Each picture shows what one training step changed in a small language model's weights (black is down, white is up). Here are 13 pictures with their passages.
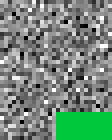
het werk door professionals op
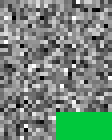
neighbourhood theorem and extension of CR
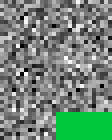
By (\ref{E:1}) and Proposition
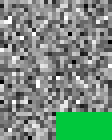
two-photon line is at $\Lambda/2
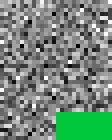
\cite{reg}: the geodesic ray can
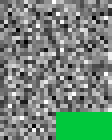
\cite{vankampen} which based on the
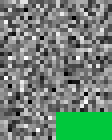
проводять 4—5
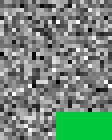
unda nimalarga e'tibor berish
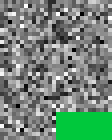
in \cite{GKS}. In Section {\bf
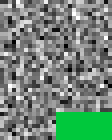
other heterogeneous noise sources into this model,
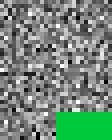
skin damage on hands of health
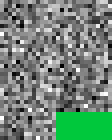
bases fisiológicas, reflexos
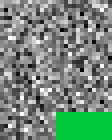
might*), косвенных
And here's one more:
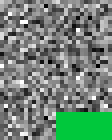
фази або кластерів
